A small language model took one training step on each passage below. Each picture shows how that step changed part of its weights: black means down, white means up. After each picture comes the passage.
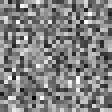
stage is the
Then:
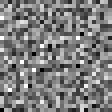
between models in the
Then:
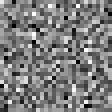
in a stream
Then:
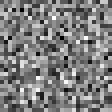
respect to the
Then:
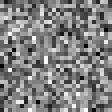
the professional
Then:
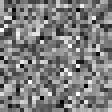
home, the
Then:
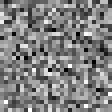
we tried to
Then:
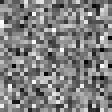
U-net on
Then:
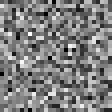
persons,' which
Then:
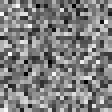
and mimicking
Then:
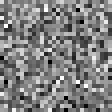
the sum of two
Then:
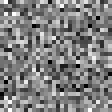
Neural networks
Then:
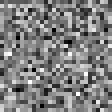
regard, at
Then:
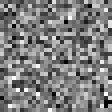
lending rates
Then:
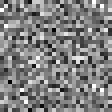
cost and representative
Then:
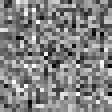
\\ Note that while
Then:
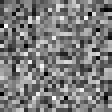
directly affected
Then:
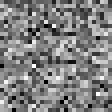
of thin strings
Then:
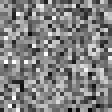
interaction is known
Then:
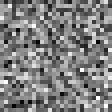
more to say
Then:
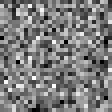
directly enhances
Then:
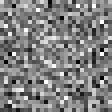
T_{3 \times
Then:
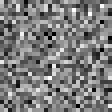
p_n is the
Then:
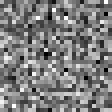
of mobile
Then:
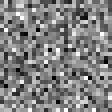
Alice wishes
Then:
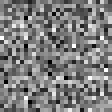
temperature scaling factor
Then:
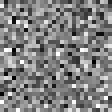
is included -- in
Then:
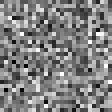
were analyzed using
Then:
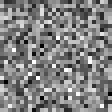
the characteristic time of
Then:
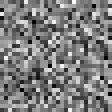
on cosmological
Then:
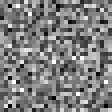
using PA.
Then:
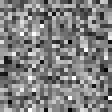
organizations that
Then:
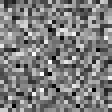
in each panel
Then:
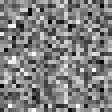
silver in different
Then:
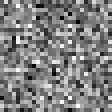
new symbolic
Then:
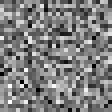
space vector current
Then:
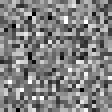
two finite sets
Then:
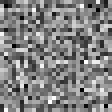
cannot use. \\
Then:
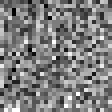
different studies, it is
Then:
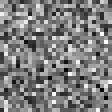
denotes the
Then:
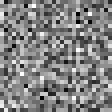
text. If
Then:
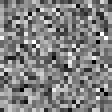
presented in Table
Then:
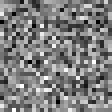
tangent tan
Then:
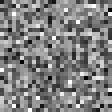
normalized for
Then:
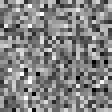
thermal energy
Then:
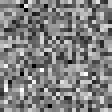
the experimental setup
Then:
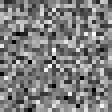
the talk,
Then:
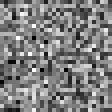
advantage that it
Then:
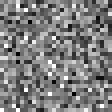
message describing
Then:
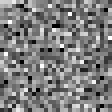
alike. The
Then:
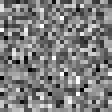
data. However, the
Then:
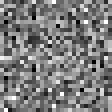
lower than those reported
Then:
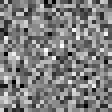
cell disease was
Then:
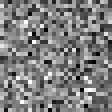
within India,
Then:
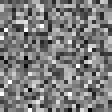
technology, which
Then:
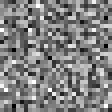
symmetries have been shown
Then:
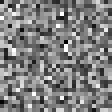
the contaminated
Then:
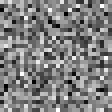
the state founded by
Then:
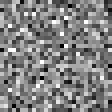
mechanics allows
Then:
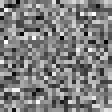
sequences over
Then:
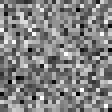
ends with the
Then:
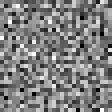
under cooperative
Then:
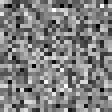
profiling and
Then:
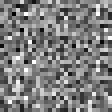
A. Asker
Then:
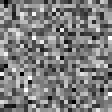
adopted son
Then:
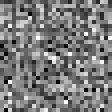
these schoolings
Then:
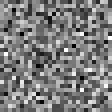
number of layers is
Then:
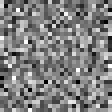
as images,
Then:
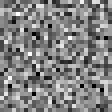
formulae are
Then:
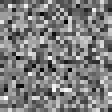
likely due to
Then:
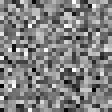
is a inverse
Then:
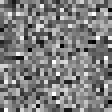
classical limit one can
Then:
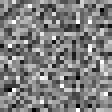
A Comparative
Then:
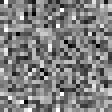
considered gingival
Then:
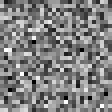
the dark matter
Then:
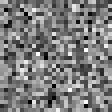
advance notice
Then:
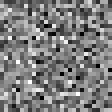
of symbolic and
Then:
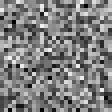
theories with
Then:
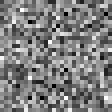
on the generalization of
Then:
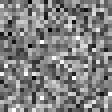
evaluate the effect of
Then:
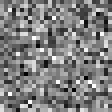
role to determine
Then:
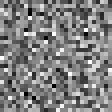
angle measurements was
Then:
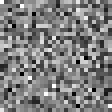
the pomeron
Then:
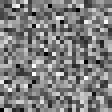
often results in
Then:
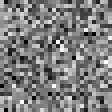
a few number of
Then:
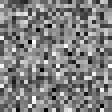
involving the
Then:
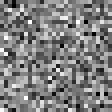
in Cecil et
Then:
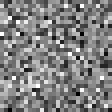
show some protective
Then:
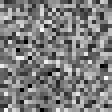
the measurement of
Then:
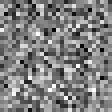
other hand, the
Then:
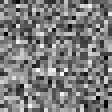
order to develop a general
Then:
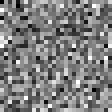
UV curing
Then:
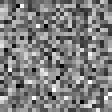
declined due to
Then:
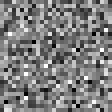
rotating baking
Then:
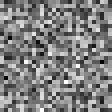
the description of
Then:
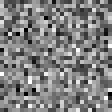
image. To
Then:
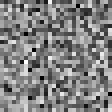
to articles available
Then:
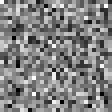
continuum intensity
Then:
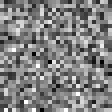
the representation of
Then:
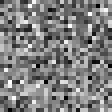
further reduces it and
